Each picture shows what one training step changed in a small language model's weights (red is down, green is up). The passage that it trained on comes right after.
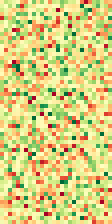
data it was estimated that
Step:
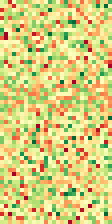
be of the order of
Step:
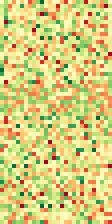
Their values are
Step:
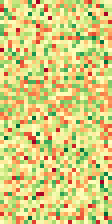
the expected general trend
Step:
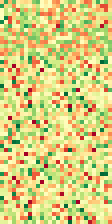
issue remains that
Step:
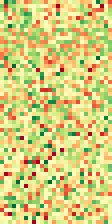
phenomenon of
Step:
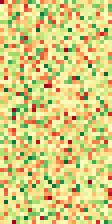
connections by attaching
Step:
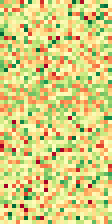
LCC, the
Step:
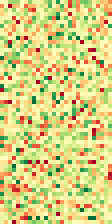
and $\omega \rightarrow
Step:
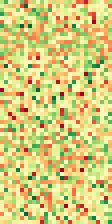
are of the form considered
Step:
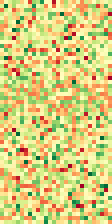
would naturally call its
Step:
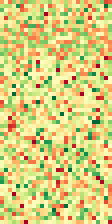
the same term he
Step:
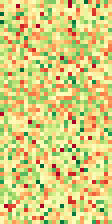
of the OAM
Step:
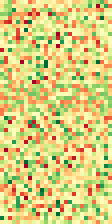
choosing a local
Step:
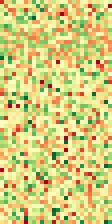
on the occasion
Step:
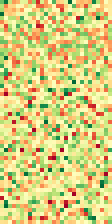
It should be noted
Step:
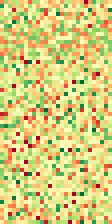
life balance and
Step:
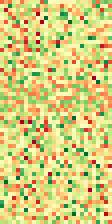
both in the TLC
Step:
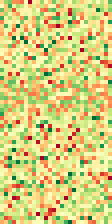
processes (average
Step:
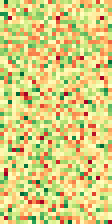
results are important criteria
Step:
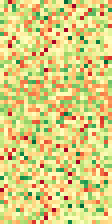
the vectoral representation,
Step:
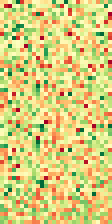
SPSS statistics
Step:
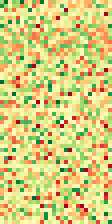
we consider the available estimate
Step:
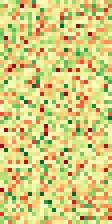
control, the first
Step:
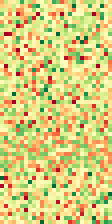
an opposite force
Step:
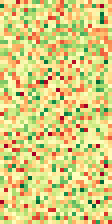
cycle ;
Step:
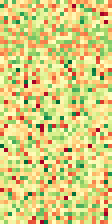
identification, and control
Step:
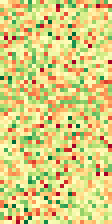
already invested through
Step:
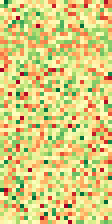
priority and strategic
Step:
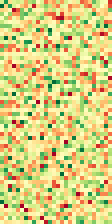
description, we will
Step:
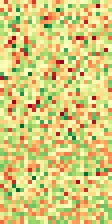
of Interest
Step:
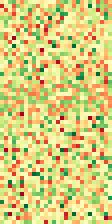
An explicit evaluation of the
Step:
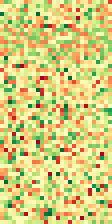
algorithms in one of the
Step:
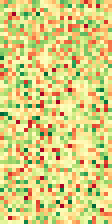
optimal IoT system
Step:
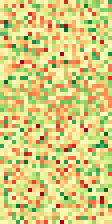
now ready to present
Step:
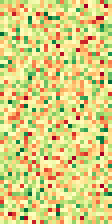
1 Extent
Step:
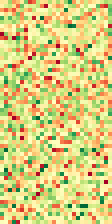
to a wealth of
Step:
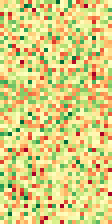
and psychological
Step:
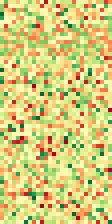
The functions of the
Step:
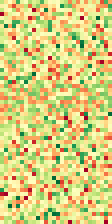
contractual approaches.
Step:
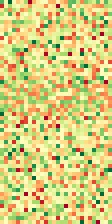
as caregivers,
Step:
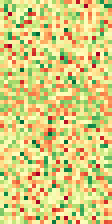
of the solute but
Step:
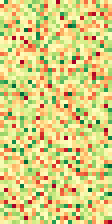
and improved eight
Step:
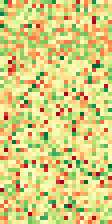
is applied along the same
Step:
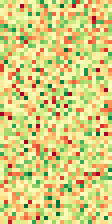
and communities affected
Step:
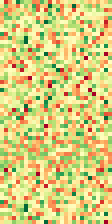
the internet.
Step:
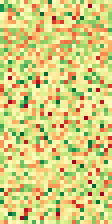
23 minutes.
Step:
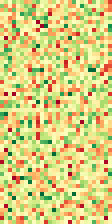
flow condition, we implement
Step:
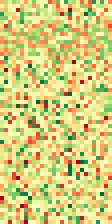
techniques to perform a search
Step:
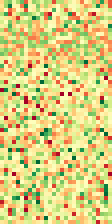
two qubit states with
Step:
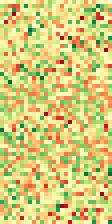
describe large-scale
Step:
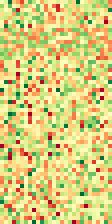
blue band emission parallel
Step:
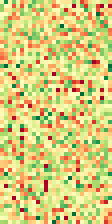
property of the
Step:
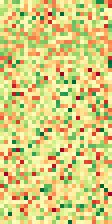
lowest energy states in
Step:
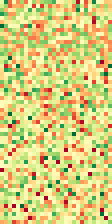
is no information source related
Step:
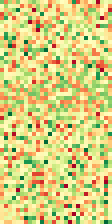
utilizing artificial
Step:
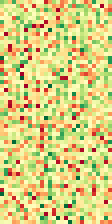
service and is
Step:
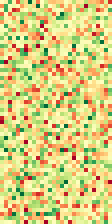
center were found to
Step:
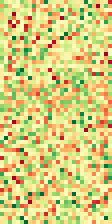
joint line, material
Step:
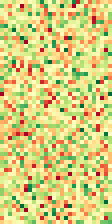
and Methods
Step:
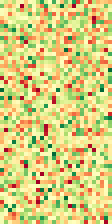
and activating the
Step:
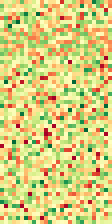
process temperature, differently
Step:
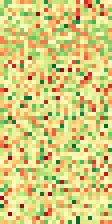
software 1.67.
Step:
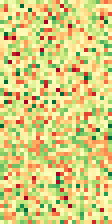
Another called the
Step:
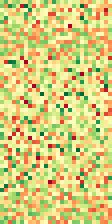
measurements of the cosmic
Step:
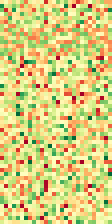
each individual input, the
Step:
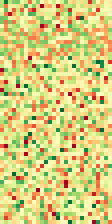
These decision variables are
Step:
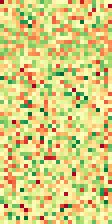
by the authors, without
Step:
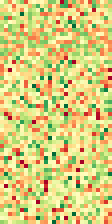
of the domain's
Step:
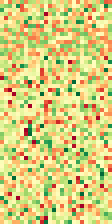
the MLE,
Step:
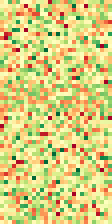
other composers are
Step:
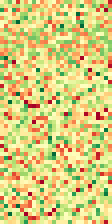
electric field's
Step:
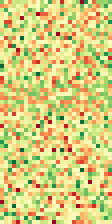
this dialect
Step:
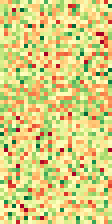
RAM, due
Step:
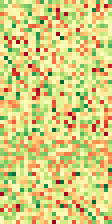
emotional responses
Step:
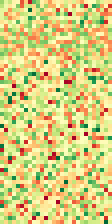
minimal reaches
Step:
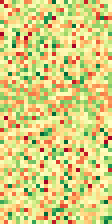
all events for the states
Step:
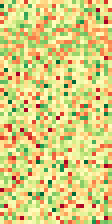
per injection,
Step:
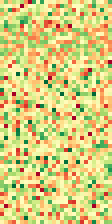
to perform dull tasks
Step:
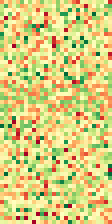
all the way to the
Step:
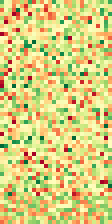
hand, rubber
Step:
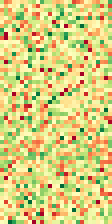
be justified
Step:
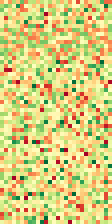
the following definition,
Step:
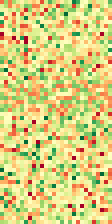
inspired previous
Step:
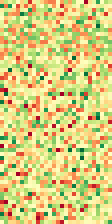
addressing and a lack
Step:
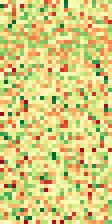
movement information on the
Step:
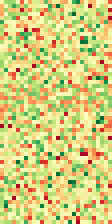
dissolved in
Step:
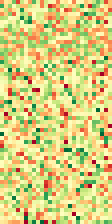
solving the respective
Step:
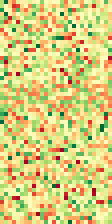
effects should not be
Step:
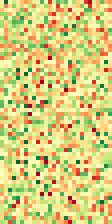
models' ability to learn
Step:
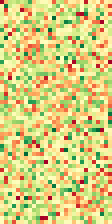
led several researchers
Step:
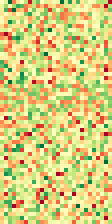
accessory muscle
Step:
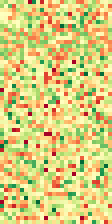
characterize locally
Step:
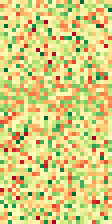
in the right direction,
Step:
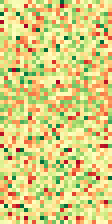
reported, each method
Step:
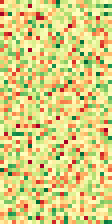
in \loghe\
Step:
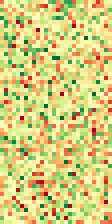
and artistic
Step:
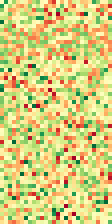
clear when comparing the
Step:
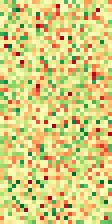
and SEM observations on
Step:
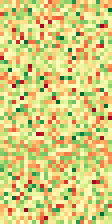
zooming effect
